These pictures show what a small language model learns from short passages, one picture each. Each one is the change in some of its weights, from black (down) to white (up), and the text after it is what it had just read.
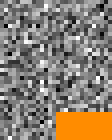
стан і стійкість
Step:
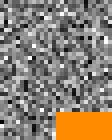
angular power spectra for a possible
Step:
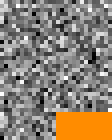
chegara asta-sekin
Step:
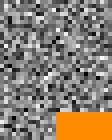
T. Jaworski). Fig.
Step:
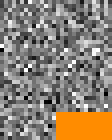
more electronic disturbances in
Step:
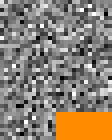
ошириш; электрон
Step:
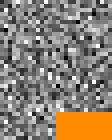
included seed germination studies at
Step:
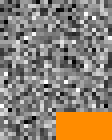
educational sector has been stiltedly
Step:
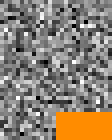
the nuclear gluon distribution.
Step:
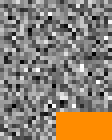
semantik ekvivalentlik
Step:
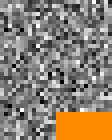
design of the RISC processor is
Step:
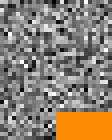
wireless network without any delay
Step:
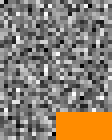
is factorized into $n_A$
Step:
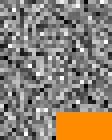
of gaugino exchange
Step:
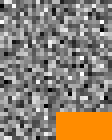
Segundo Silva (2019,
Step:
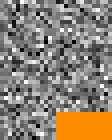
requires the further hypothesis
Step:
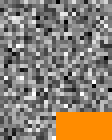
different values of $r_{\rm{out}}$
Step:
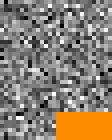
Landscape Feature <ul
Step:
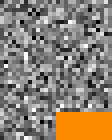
days to 94 years old,
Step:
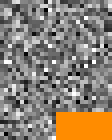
nervous processes, which allows to
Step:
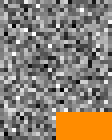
the promising results of the *in
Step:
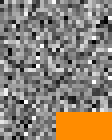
``Thermal noise modulation:
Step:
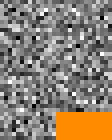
single correlation length obtained in a standard way
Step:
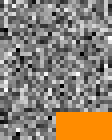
Barclays Bank, First
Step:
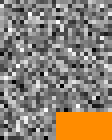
non-uniformity Z by modules
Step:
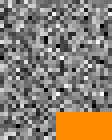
excitation, i.e. an electron
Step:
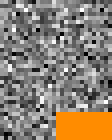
the multiple receive antennas and
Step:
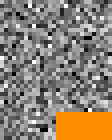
Observation International y socios
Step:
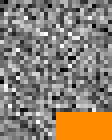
tillarida ijod etgan
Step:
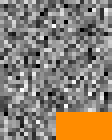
framework for power-law
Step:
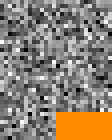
by society and which connotes
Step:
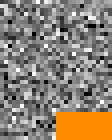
lower background quality} Since
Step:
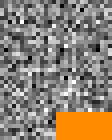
tests would be computationally very
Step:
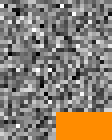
discusses several examples for
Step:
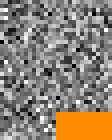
with low resource seasonality,
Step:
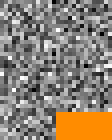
from users requirements and theoretical
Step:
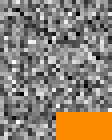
Therefore, while it is not generally
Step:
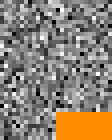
Now let $\alpha : {\fr
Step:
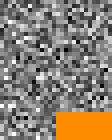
Another group of larvae was
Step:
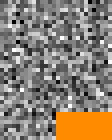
audience, what will make
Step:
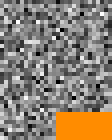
can either be a 5G node B
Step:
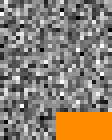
dari pada ASI, dan
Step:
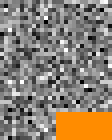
MSI, and CIMP.
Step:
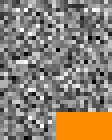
that the greatest achievement
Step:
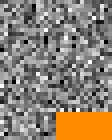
only a slope and DC
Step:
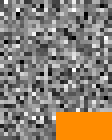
propagating modes, which are
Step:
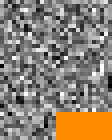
function of the crosslinking process.
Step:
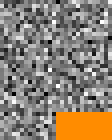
independent single guide RNAs
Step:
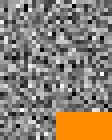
look for alternatives when they
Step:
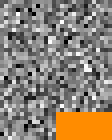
sponsors especially if these are
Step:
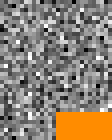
va samarali platformalardan
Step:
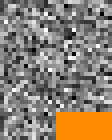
و آرزوهای
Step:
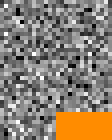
e o desenvolvimento integral dos
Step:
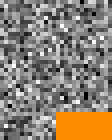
правовой практике
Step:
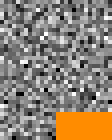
after chemotherapy.
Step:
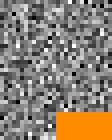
покладена теорія
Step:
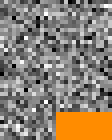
Adabiyotlar: 1.
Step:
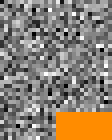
model (LLM) is utilized as
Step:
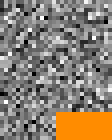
been gaining traction for the last
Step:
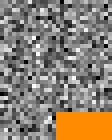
temperature in polypropylene cages
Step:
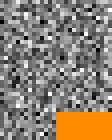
Exchange in the Ancient East
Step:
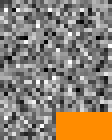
by using liquid ammonia
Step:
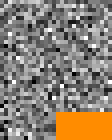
of the insulin resistance index is
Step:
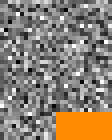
NVIDIA Jetson
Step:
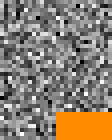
пожилом возрасте
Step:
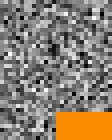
associated with the same underlying
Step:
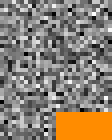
specii erau somonul,
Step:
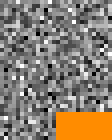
nature. The topics of scalability and
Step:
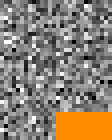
we analyze and classify the
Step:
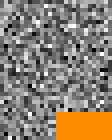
isolation requirement. After a
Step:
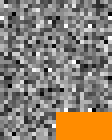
Gerodot, Platon,
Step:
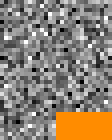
and $249$ slices from
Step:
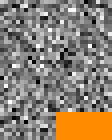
of tensile tests.
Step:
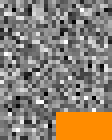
interferometer to measure it, one
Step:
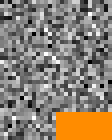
Hewaidy (2021) observed a
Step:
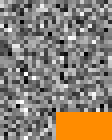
в этом сценическом
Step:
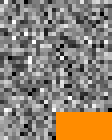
tend to have lower metallicities,
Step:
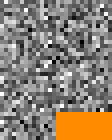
expectations for a QS. For
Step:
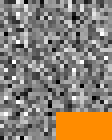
davlatni oldinga
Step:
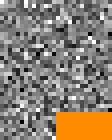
determined by the viscosity of the
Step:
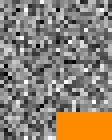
for color removal is often between
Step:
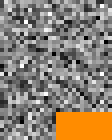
Mn ion with the core hole
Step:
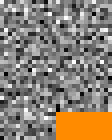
Menu Selecione o
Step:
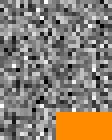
\end{equation} where $\Upsilon$ is
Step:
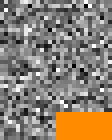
to be arithmetic convergent if
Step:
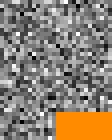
Rose, 1998). These differences
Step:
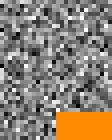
width between the two cylinders is
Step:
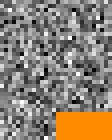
was to develop a questionnaire for the
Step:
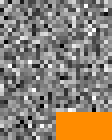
teniendo en cuenta su
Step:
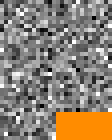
*Jurnal Penelitian
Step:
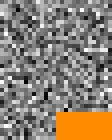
while when the window_len=
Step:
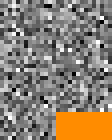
Acesso em: 02 nov.
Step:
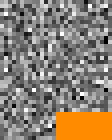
картоплі за фази
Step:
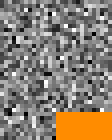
Péter; Brase, Jan
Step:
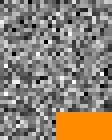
rotations. Using a pulse
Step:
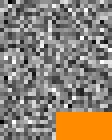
the GDP and 0.5 % of
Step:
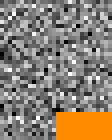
categorized according to the extended
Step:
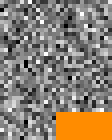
generate sessions, we first discard
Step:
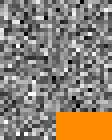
due to the degradation of the
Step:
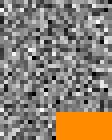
permeability limitation of the stratum
